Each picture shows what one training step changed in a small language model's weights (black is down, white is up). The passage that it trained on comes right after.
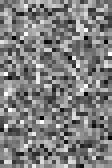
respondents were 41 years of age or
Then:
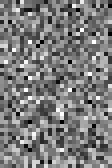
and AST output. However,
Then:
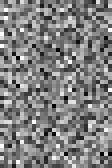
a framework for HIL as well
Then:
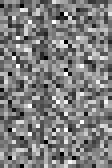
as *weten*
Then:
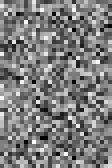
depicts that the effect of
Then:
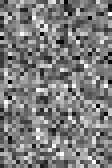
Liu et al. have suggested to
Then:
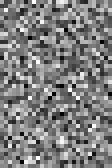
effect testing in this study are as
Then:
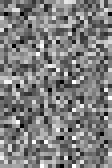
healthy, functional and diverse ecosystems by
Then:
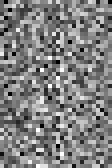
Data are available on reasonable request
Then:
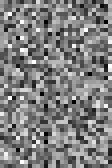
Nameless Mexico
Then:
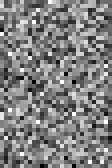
local resources for the development of that
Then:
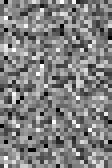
tests such as weight variation,
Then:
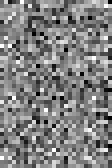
Covid-19 crisis. This
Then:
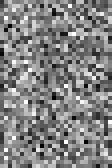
M25 as well. A few
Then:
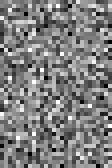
Trade liberalization is
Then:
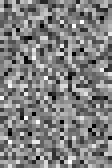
and the observed behavior of the implemented
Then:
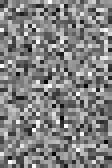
required criteria 4 Way of work
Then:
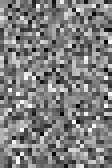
the standard approach (Saunder
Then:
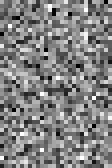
unit cell and lattice type.
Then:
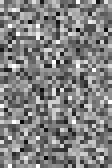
be easily accessible to other researchers,
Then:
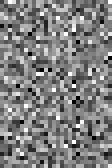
advanced), with gradual maturity
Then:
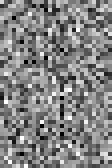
formula. Full details are given
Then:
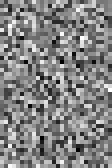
significantly change with the applied voltage.
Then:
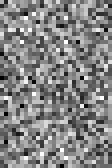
clear that both components belong to
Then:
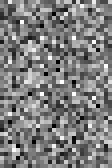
bridge between information and users,
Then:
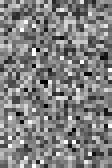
long history. (Koser
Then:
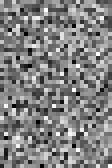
and adaptability in thematic
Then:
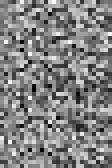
manuscript. The full master's thesis
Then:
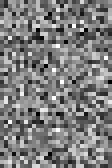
use of wastewater in agricultural
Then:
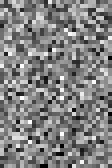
are possible to mitigate the
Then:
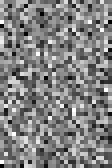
Several countries reduced human rabies
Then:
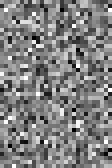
matter of fact, they plough
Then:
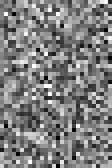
The authors declare no competing
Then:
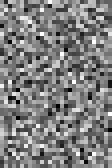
capable to increase its resistance to
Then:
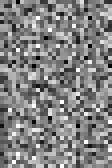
and dealing with such information
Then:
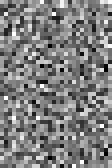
all, the aqueous extract showed the
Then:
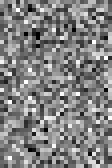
with socio-economic development. As
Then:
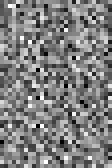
Keywords Case Study,
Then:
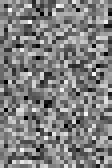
their money during demonetization.
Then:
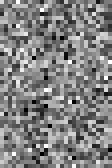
data entry The ground flora
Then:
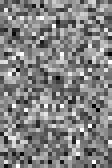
contributing in quality education as compared to
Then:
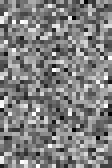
silicon dioxide increased in
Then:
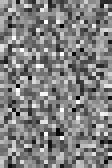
of carbonyl and hydroxyl
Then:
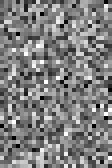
using plasma-chemically
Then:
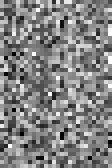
1. Representation of the
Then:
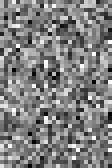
posed a significant public health in
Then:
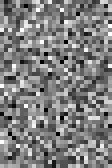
y Table 5 Continuation
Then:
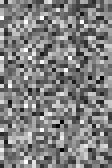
the inverter output to smooth the
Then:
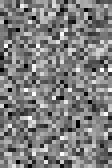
upon Shin et al., 2009
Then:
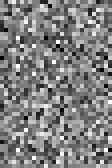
to offer with large processing,
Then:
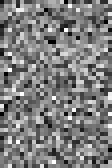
Medical College, Amravati
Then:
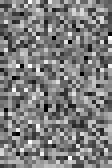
his most seminal work,
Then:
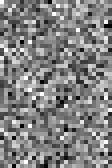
the Planck length,
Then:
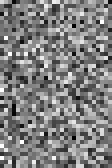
tools for learning and teaching English It
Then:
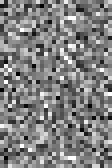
formation are shown in Table I.
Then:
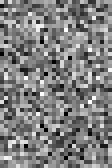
speed at r per time unit and
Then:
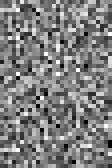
December 2019, and posed a
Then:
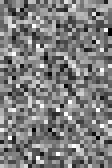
is a reasonable assumption given
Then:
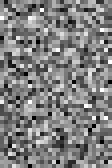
width without going into rigorous
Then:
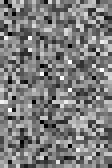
is developed in a general 3D
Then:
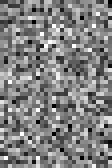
drug solutions or drug suspensions
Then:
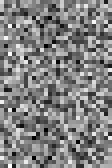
a profound literature research and interviews
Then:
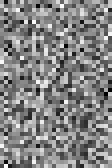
that allows for avoiding computational
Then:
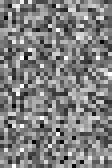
will be the main capital to maintain
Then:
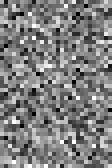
area during compaction, due to
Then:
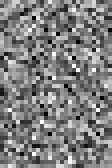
individual patients. This is called “
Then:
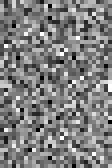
on their teams and communicate to
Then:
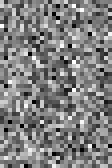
proxy-defined delirium
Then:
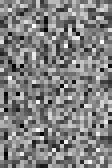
tourists to the tourism places is
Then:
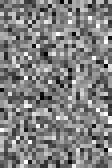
that the maternal endocrine system
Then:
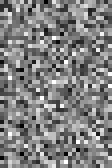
had continued our research by applying the
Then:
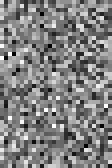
a diseased, injured or
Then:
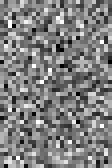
an equilibrium. Another way of
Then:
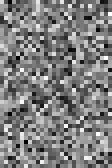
view (Hamid et
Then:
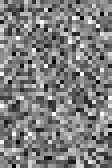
(i) quenching and
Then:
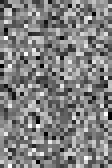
modification of PCBM was
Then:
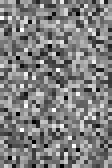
re-use and its relation to
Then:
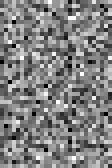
characterized by fever, at least two
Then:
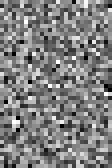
school construction, road repairs,
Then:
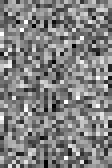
Platform that sets the path for
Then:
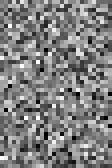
aware of his existence. For its
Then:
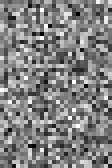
same marking characteristics as the
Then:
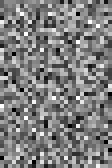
la Educación:
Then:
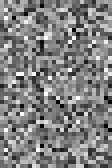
well as customized trainings.
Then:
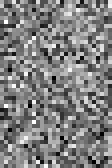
Chaos in producing music. -
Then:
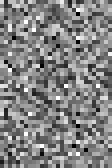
the obtained results were subjected to
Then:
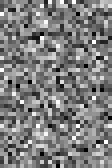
volume and intensity, are needed to
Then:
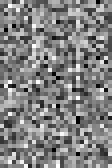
can automatically be sent. All data
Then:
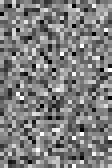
and bone with the risk of
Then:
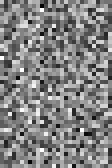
Severity of injury which
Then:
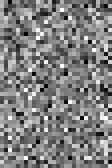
Foundation (OTKA
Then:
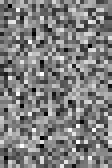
analyzed using the program IBM's
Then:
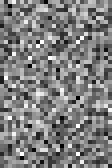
to react readily with the
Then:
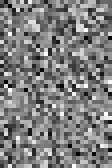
was observed in their performance.
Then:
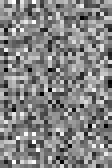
in three typical ecological units on
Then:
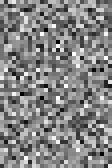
to be non-linear. Both
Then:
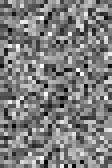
current in conjunction with the
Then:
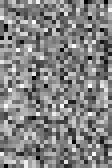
banks collected by Viet stock.
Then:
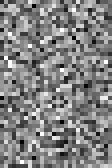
studies that effectively evaluate this problem.
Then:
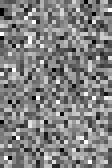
Techno-economic analysis;
